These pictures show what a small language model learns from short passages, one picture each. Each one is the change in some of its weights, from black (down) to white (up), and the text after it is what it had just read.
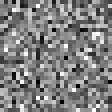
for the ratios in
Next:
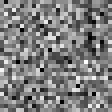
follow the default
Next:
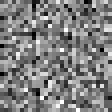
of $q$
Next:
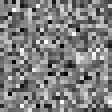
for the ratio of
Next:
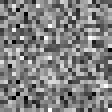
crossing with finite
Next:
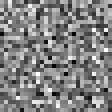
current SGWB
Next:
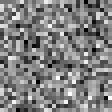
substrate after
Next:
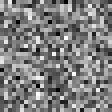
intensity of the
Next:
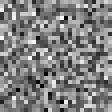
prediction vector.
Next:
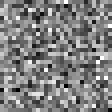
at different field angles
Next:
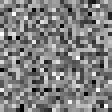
multiplet 74
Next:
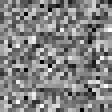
important results of these
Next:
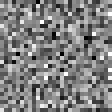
on \S which
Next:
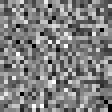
These points are considered
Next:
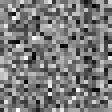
compatibility with
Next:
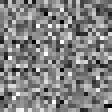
Next, we
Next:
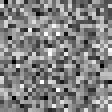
is already
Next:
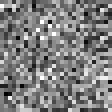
$\langle \Delta
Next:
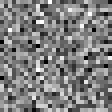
note that this
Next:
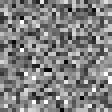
of the theory is:
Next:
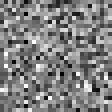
cases for each of the
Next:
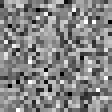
gate interval
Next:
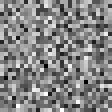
theory by considering
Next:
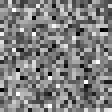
from simple processes
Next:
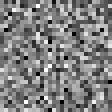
for an electron in the
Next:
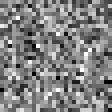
more than a single
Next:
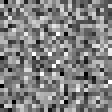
is non linear and the
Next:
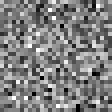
a weighted
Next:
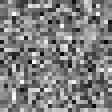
underlies the
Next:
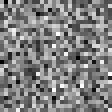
is smaller than
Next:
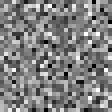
pieces is
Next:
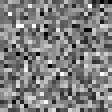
of 1 nJy
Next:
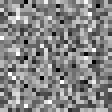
simple calculations we
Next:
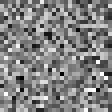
the strong correlation
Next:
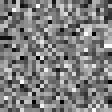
for the closed
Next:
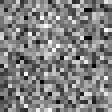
mass. The result obtained
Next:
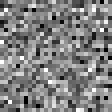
spaced with
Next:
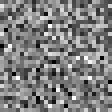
$ gives us a
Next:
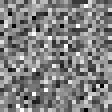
topology designed
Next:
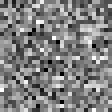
affect required
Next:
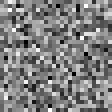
in decoding
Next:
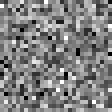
Compression for
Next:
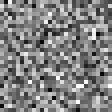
we outline the structure
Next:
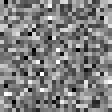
as a soft
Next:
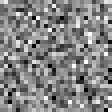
suppressed by the
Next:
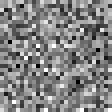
scalar curvature
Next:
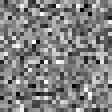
systematic evidences
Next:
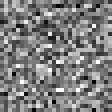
that these minima
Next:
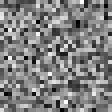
above solutions for
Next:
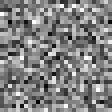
of Korea
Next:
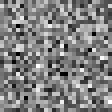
The main source of
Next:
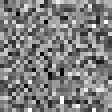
the detectors are
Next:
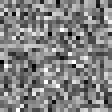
Y. Chen,
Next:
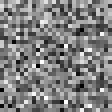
one direction) from
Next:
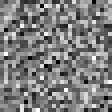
be attributed to
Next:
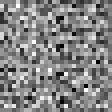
equations which we have
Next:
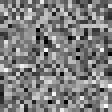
the possibility of
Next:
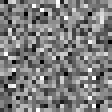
seen clearly
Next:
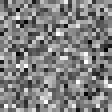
turn, are
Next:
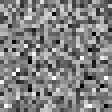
the scale factor and
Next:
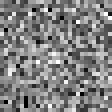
is a core with
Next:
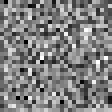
in the case of two
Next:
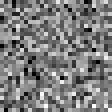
of view within the
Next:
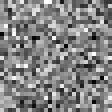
cross sections, it
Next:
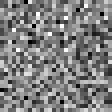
the quenching
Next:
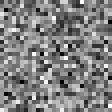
prevails the
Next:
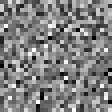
mass is shown in
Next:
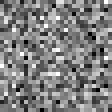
order only. In this
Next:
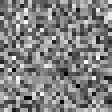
the colliding
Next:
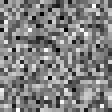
results in a reduction
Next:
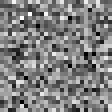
of children
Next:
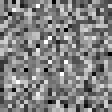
for an example of
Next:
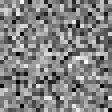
The probe spot
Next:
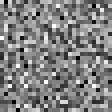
will modify the
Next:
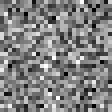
radiative corrections.
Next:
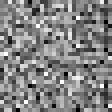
communication is
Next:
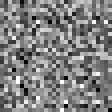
retaining the
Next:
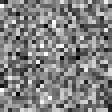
are the same. The
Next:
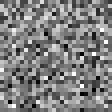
the scales larger than
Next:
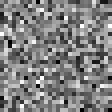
component of the
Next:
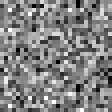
is dominant,
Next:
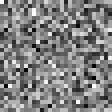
addition, if we
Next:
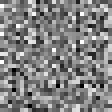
of planet variability
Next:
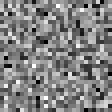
edge channels
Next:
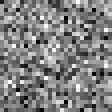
assumption. The
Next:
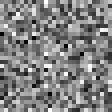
dynamical modelling,
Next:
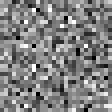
noise suppression}
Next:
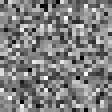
nodes out of
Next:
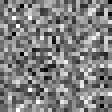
every element
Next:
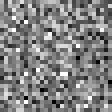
controlling the
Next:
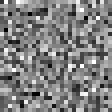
are conducted:
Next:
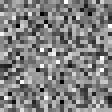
along the slit at
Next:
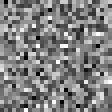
as an edge
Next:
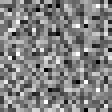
representations is
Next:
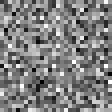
is finite. In
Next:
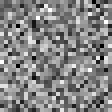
its fractional
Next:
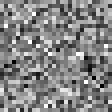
quantum state whose
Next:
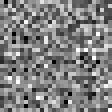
employing each
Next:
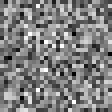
in a certain
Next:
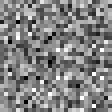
sensor networks
